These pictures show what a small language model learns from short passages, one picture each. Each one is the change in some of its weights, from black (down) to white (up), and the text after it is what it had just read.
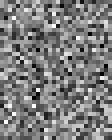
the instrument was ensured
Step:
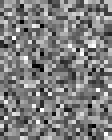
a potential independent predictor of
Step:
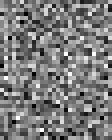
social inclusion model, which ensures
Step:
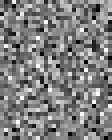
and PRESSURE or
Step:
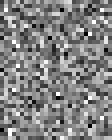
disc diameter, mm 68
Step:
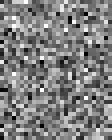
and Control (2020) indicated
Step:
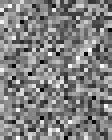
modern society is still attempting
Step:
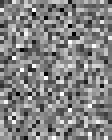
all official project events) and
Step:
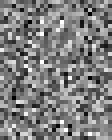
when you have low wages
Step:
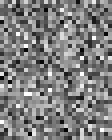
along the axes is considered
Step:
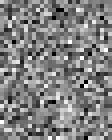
i) The questionnaire achieved an
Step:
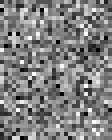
as Eclipse has
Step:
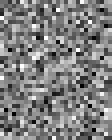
in *trans* positions.
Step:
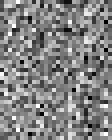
negative isolates 141
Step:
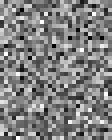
functioning as a virtual meeting
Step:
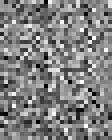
K., Witas,
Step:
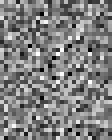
changes in the enterprise do
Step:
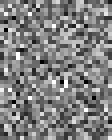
consider offering specific work policies such
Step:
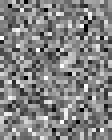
T_{ds}) and the
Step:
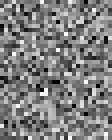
suitable for the fiber type to
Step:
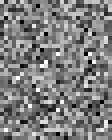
solution according to the type of
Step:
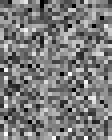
of perceptions of self,
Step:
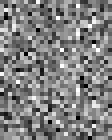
as ingested,
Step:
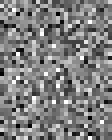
you as an obligatory
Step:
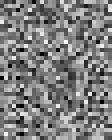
a model-based qualitative
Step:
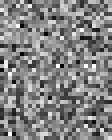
findings should be interpreted as a
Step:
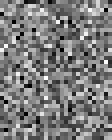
dependence can hurt the dependent
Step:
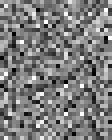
voltage to drop while the other
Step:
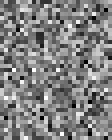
in a chamber music
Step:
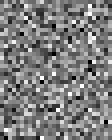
to the position of the
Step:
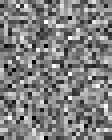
changing the virtual world properties and
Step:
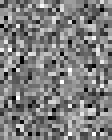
been achieved if there was better
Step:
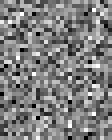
key component in global logistics
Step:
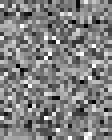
Port Harcourt,
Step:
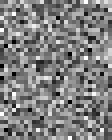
anode materials in substitute
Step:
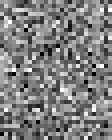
provided intermediate performance. Further work
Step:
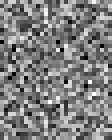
input tax credit and the
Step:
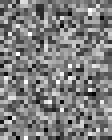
also in the presence of
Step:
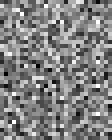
Pharmacy College,
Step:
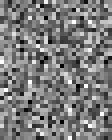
nine paths comprise
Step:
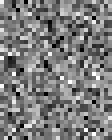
AKD. The objective
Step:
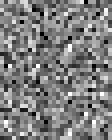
potential of natural products and have
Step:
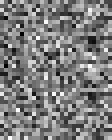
authors also determined the connection between
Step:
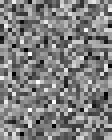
product and various partial benefits were
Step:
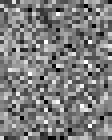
sharp, but the patient
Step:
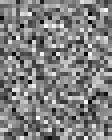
any of the analogue
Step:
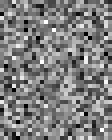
and air filters for
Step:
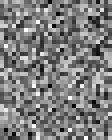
of calibrator of
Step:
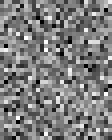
prevent the further development of the
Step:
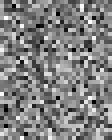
the BOA-based
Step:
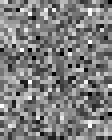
First, the findings emphasize
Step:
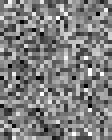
an agent-based model is
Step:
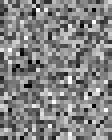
38 belong to hazard
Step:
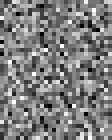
or as local vs. global
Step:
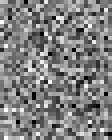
Conflict of interest The
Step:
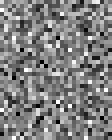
figures are best viewed in
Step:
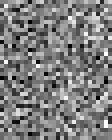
predicting fiber and matrix failure were
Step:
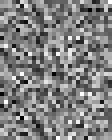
the findings of the study in
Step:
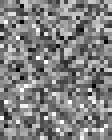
a source of animal protein,
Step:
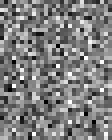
together, and to draw up
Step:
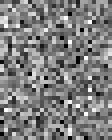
bilingual students in an
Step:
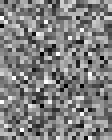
with the study. The
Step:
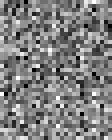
Stanford Law
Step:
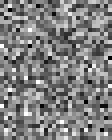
is a pedagogical strategy similar
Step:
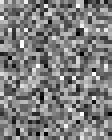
of venous blood was
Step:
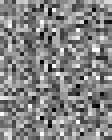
Johnson, Thermodynamic
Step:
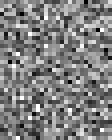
scripts also pose
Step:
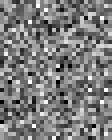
segmentation is the most important
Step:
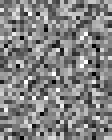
dialogue - Showing
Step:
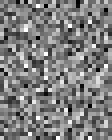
damage to the valve
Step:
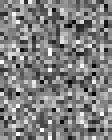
J. Scott.
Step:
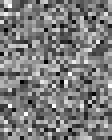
promising, however more experiments should
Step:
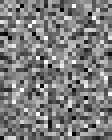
stakeholders (Government,
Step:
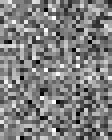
defaulter would be
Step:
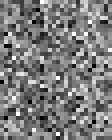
for its positive impact on environmental
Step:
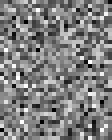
was small and medium corporations
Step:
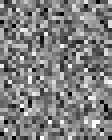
of Science and Technology of
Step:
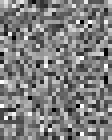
had a high transcription level of
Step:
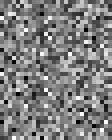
and the extract in of
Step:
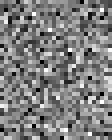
hypertextual modifications
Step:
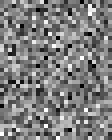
to change even in the long
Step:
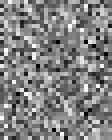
concrete cracking.
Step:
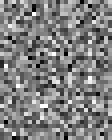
detection of catalysis process for
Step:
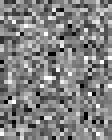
mg/g), serin
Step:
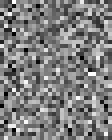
and acquisition of foot
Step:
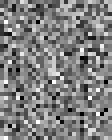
was dropwisely added
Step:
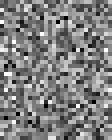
being a focus of discussion
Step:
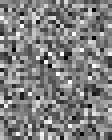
21 - Paratype,
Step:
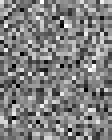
must be followed in designing
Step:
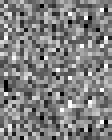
modulation order increases, although
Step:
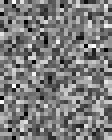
and R data. The data
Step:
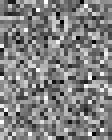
predesigned proforma
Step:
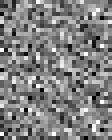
(GLC). *International
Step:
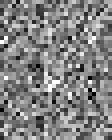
in order to show the impact
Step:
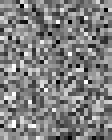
the use of epoxy
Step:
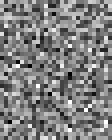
phase of rapid development, with
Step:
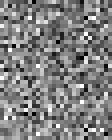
Turbidity Vs
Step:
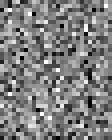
the main scatterbands
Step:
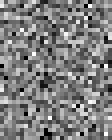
of a particular redshift. But
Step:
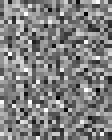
The Environment Protection Act etc
